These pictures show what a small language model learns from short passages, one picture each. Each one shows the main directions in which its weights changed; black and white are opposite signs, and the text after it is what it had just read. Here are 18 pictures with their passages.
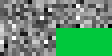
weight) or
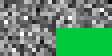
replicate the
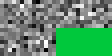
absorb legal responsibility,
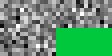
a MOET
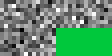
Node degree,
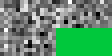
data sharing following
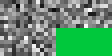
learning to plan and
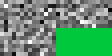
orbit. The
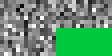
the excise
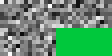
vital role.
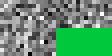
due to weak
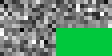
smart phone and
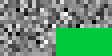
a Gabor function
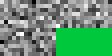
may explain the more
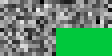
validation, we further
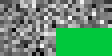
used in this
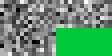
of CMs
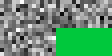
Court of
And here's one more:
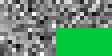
primary articular
